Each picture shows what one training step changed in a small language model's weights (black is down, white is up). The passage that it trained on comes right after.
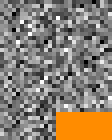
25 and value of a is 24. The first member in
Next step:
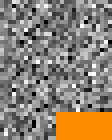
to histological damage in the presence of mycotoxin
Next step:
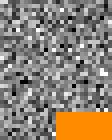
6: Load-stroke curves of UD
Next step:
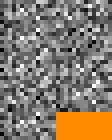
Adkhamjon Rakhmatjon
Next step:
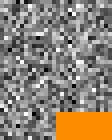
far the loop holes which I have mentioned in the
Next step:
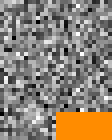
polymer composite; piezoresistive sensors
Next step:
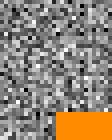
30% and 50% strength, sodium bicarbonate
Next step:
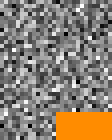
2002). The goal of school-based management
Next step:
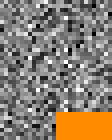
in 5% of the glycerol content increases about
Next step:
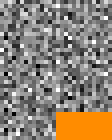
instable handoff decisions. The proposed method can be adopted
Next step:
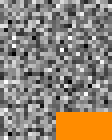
typically are usually unilateral and show complex
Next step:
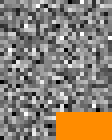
to poor BBB permeability, higher doses
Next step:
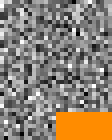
characteristics - speed and performance for different types of fractal systems
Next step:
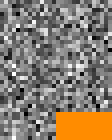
et al. 1997), are currently one of the most
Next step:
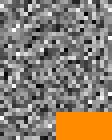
been analysed as oil sources. EXPERIMENTAL
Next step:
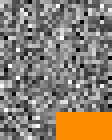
amount of time in writing effective SOP. It is
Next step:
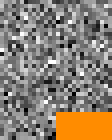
new versions of products [31]. B.
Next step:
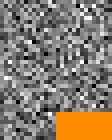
a great Indian poet. In case Dalit would
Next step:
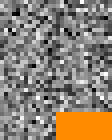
were found in other case control studies by Christy A et
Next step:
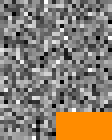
when optimizing maintenance and operation resources for future strategies while considering
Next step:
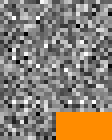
remodeling, diagnostic, prognostic and
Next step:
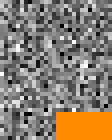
construction of buildings are analyzed. The prospects for using
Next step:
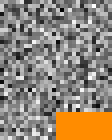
acquired pneumonia, pulmonary TB
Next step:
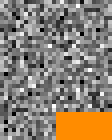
moving obstacles. For each real-time order,
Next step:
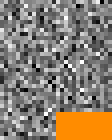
it means that the counterpoise would be, in
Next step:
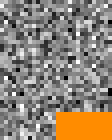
clinical and pathological characteristics of corona virus on cancer patients
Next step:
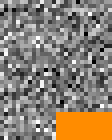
across different clients. We use constant pressure BCs
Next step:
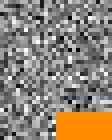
through Institution-Village Linkage Program
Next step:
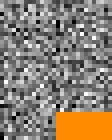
ce qui a été fait et ce
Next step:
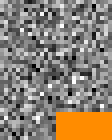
study of the media coverage of London 2012 and
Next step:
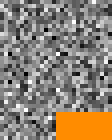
Malta. *Origini*, 31,
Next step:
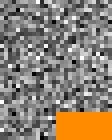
and deducting charitable giving from taxes is attributed
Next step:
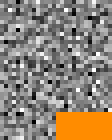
and foremost requirement is to have peace within the
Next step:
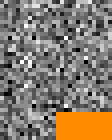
to develop their web presence and exploit the opportunities offered by
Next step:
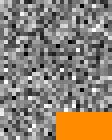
finite differences, which is possible because the computed temperatures can be
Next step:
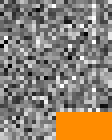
which measures metabolic activity rather than direct cell death. Future validation
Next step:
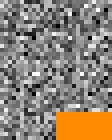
primary immune system against damage and is characterized by both
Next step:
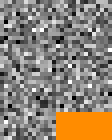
methyl group in the 2'-position has the
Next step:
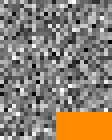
There was a high prevalence of inflammatory disorders as indicated by
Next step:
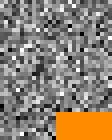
patient was given antibiotics and discharged three
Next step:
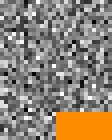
functions is presented. In MLABC, two species are
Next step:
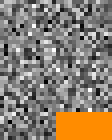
Technology implementation failures take place. Micro small and medium
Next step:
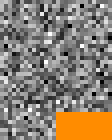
time and date are given in Fig. 1.
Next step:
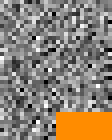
tube, in the presence of a second
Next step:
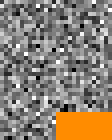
as image restoration, enhancement, and classification
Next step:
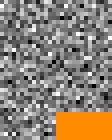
sources, proliferation of nonlinear loads, power electronic
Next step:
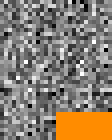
the number of yearly STI cases over the world at
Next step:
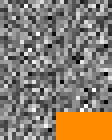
IN PATIENTS OF MITRAL
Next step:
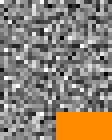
Ecosystem IDR Image Data Resource LLM
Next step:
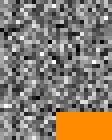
these data (6). The real benefit of adjuvant
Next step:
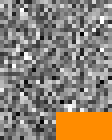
number of activities, include interesting text types, and increase the
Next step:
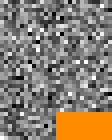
Figure 3 for the half thickness of the mold. It
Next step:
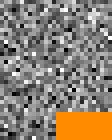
transportation planning, reduced deviations from established schedules, reduced
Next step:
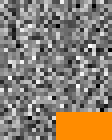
corrective action being taken to eliminate the most
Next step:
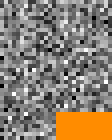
Class Prediction by Gene Expression
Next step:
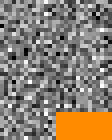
the Gas to determine the optimized disparity map
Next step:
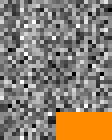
wall tiles have glazed porous bodies with
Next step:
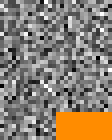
states, but grow rapidly after. Number of public EV
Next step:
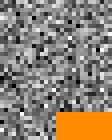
and the zero-draft text tabled for
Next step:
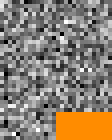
cost of panels available in the market. 2.
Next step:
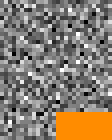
The magnitude is rising day by day. Objective:
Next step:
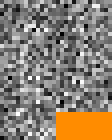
with proven/demonstrated biological activities. Their use
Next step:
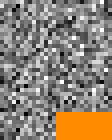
como la geotérmica es un
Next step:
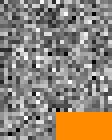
the nucleus, but from someone who necessarily
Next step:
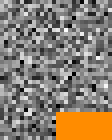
expected results are sufficient to provide meaningful conclusions about both the
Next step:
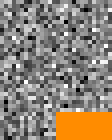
contact solar cells, refer to the resistivity values between
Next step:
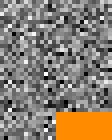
An idealized sub-element Fig 6 Deformation of
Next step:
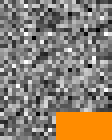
the most favorable option due to their higher altitude,
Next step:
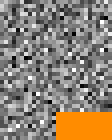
technologically literate and therefore, able to use space in
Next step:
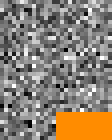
Preterm birth; Prematurity; Low birth
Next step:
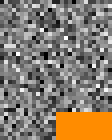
the topology of the transmission system, and - the active
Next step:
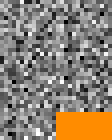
hydrogel is an equivalent human skin and tissue.
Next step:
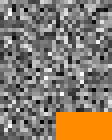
Civil Engineering, RIMT University, Mandi
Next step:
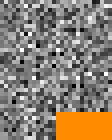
the treatment was assessed by comparison, for each of the chosen
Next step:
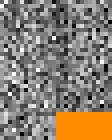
providing breaks, and experimenting with techniques to find effective
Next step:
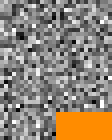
All the authors conceptualised and designed the study. EJ
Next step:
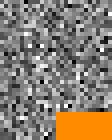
syndrome and its spectrum that is not found
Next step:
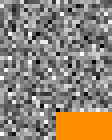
physical form but exist digitally, creating headlines
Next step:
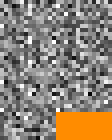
haven't dreamed. (Cagnard
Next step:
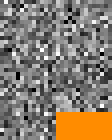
E-government is achieved when a state uses
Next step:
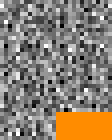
challenges. The second section examines the election process in
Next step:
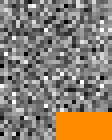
Saliva is a fluid with complex compound and specific roles
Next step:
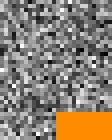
Green Building Council Association Ireland 3 Stevie
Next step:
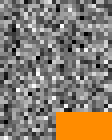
defense mechanism due to their love-hate
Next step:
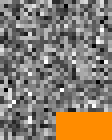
knows that s/he will not be disturbed
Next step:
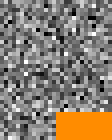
(Target Normal Sheath Acceleration)
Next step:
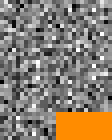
Cu concentrations are 1.5 to 5 times increases from the
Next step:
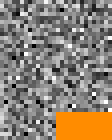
sets. The Jaccard similarity measure between
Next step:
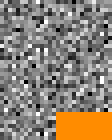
and the noFIRE simulation (right). The
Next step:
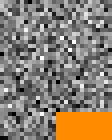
range from 0 to 1. Note, the results for
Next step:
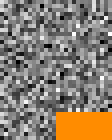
data augmentation techniques on the MSED performance.
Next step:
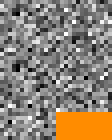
did not require a quantitative analysis. However, it was
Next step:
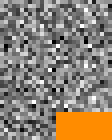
margin. The whole thick skin was taken to cover the
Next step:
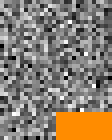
compile a list of tree species, their applicability,
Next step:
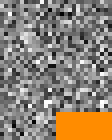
mornings and the evenings. These times align
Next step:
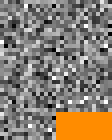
has four modes of operations. During first mode the current flows
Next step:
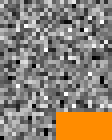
wall with a critical analysis. Given the unresolved infection
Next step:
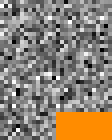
ageing (short-term), as observed from Figure
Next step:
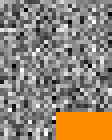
nitric acid on a hot plate. After
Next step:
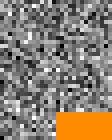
Heei et al. (14) published serie
